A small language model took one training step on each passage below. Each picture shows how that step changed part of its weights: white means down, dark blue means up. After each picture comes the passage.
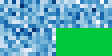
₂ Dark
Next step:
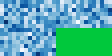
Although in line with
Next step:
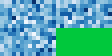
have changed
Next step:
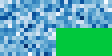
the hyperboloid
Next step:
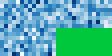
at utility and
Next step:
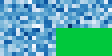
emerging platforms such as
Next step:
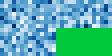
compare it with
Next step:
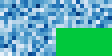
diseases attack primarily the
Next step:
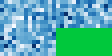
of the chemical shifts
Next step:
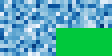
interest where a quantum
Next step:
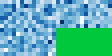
a duty cycle of
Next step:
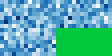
for an isotropic stochastic
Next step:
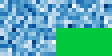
information to the news
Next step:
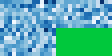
maximum probability for both
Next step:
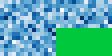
the lower frequency region
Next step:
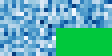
Nit CoNS
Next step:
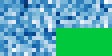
notes that users
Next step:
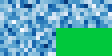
change measurement on time
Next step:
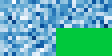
using heat pumps
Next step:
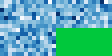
is that the distribution
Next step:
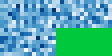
CL. The
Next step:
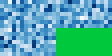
how the anomalous
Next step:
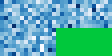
This approach directly supports
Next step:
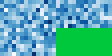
and their nearest
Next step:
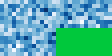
test have a great
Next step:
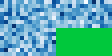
any energy conversion
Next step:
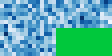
from the OR
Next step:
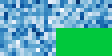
additional offset spectra
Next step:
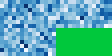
to generate an
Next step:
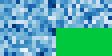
model and architecture for
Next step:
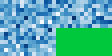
graviton, before
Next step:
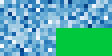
significant, positive residual
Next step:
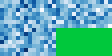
is conducted by
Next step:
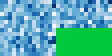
values. This bias
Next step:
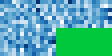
tensor. As far
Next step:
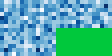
generated by its weight
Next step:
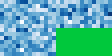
have also been developed
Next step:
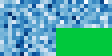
of electronic resources that
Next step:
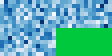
also Dale et
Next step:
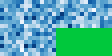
this case is
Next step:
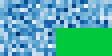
years of study and
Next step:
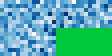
of 60% per
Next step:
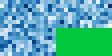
to enhance the
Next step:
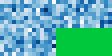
accept a positive
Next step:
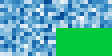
this level the
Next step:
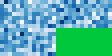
\par In
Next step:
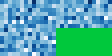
solution. The
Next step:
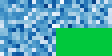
well-active medium
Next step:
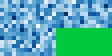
state of the nodes
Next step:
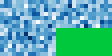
those exposed to
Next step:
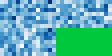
FF order,
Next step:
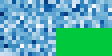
demonstrate that the optimal
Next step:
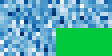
symmetric. This implies
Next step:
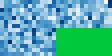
and distribution of
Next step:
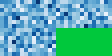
matrix reveals the ability
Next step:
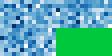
effective delivery of health
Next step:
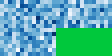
attributed to uncertainty in
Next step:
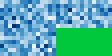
and a ``soft
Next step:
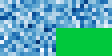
the outer,
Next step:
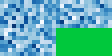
we can make the
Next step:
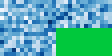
the HIPPO
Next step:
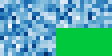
and the antenna
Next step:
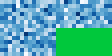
a sentence is
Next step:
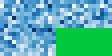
for all roll and
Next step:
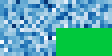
the lemma
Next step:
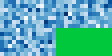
loading of a
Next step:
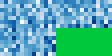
wind farms
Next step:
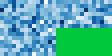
single point mutations
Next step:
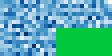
reaction from neutrino transport
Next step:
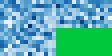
also violated on
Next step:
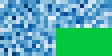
to inform; and
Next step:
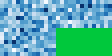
– review &
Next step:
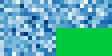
500 keV correspond
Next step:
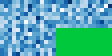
computed in parallel.
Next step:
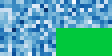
seen as a great
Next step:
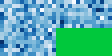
that aims at
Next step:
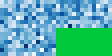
We have shown by
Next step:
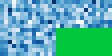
line of sight
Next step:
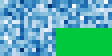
use of brands
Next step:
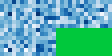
University of Electronic
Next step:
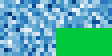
of rabbit
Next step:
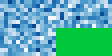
estimation was done by
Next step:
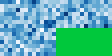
shows the best fit
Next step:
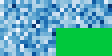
heavy operators with
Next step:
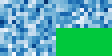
Figure 1), which
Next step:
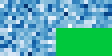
to assess the
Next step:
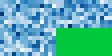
research work has confirmed
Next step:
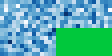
right plot of
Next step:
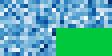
cumulative effect of
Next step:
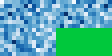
of Sciences,
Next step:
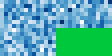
open circles are for
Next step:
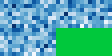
key role in the
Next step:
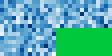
SWAP gate with
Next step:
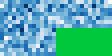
to a variation from
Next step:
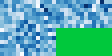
not fully comparable,
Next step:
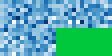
accuracy. 2.
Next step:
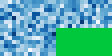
the future we should
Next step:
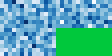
merger accretion
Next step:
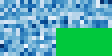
signals at its maximum
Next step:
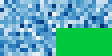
natural gas such as
